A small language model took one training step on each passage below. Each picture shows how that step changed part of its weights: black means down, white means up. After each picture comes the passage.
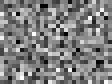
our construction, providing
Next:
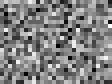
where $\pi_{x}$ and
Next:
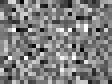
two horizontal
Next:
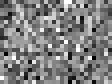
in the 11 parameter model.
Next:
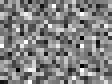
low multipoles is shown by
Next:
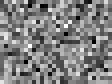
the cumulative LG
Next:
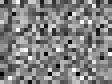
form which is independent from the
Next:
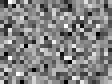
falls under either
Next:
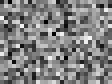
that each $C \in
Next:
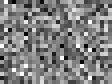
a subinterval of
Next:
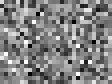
acknowledges a
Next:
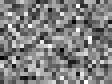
a landscape is
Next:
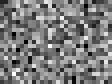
$I$ is called
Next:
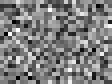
up this difference. One
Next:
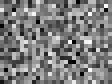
following result is well known and
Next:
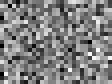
weight $\lambda$ and let
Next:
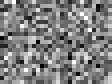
more rigorously.
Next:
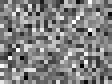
G is considered to be
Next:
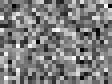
$u\equiv 0$ is
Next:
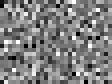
Hz modes, respectively.}
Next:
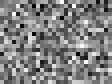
a tau lepton
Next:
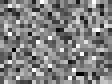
estimators we therefore
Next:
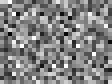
a subcollection of the
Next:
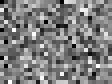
\smallbreak In
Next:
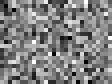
of circle $c$
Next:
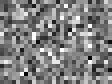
primaries, even
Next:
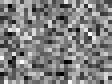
enabling conditions using
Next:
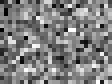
pair of tableaux
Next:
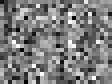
with the $p$-variational
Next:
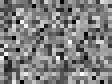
exists a mapping $p
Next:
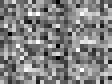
set of all continuous and bounded
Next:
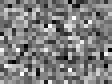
policy optimisation
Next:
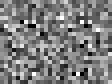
the National Priorities
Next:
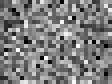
E., Lazio
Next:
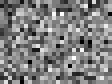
are a positive number $\beta$
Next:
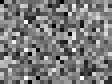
\indent \begin{center}
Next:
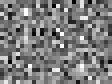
such the quasi soft
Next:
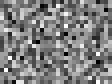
the standard generators:
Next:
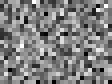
to be effective for machine
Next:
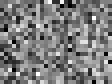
ideal of $S$,
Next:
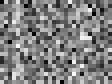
coincides with
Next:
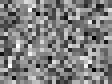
the sensitivity of the
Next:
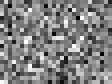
example of such projection
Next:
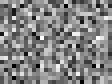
denote the descent cone of
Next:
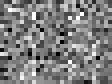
Hubbard representation for
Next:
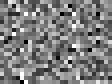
dominant loss
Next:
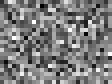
the contributions from the
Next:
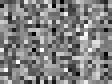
The statistics of
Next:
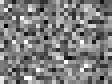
fastest growing
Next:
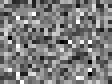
variants behave
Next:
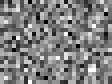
{\tiny \left(
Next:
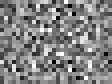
and hence, it is of
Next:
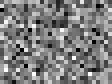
those charged particles
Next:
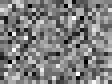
thus a caustic is
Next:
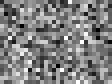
of generalized Hopf
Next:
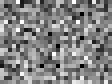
model to distinguish an
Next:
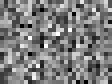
Comm. Math.
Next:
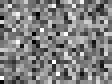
the addressed region.
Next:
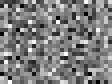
International Conference in
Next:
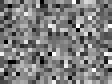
additional conditions on the problem's
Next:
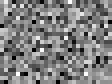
comparison with the
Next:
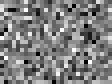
She clicks the
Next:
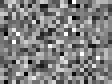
the simulated agents with
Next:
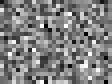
projections of the
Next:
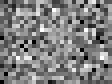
then $w(x)\geq
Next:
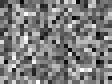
refers to the student
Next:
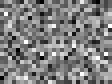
on isoperimetric
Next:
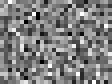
severity change, which
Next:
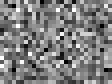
A \cos a \\ \sin
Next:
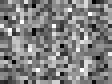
1} \subseteq
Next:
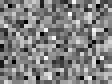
one should keep in
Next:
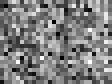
state at $y=0$
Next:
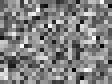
new state will also be shown to
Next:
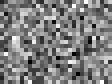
surface $Z$ with
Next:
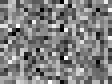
holomorphic functions generating
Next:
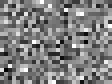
so \begin{equation}
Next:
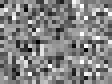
SS or in terms of the
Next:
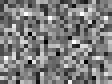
only difference is in the numerical
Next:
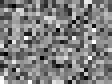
enough. Finally,
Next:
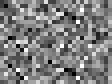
of particles at site
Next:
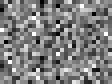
Euclidean space
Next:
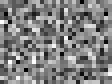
being a quotient
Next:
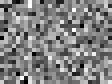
\cong (\Lie
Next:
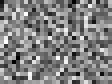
NSE, these models do
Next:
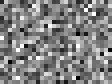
basic example, considered in
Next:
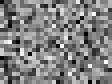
that $N_1$ is
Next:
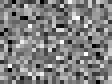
for the penalized
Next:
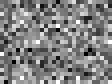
agreement with that determined
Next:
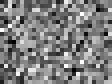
faster for the former
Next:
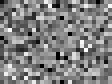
$M(\gamma)$ does not
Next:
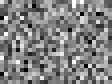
CA, USA},
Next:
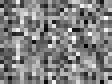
problem has a unique solution
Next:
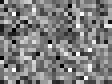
methods, we will discuss the
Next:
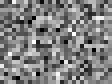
in the spontaneous
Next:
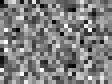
couple to Higgs
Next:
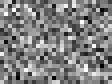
of Vorticity:
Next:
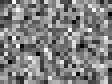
supernovae, while
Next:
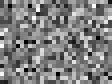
and is an independently operating
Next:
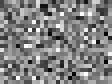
the obvious way by the
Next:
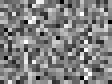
so there are no flows
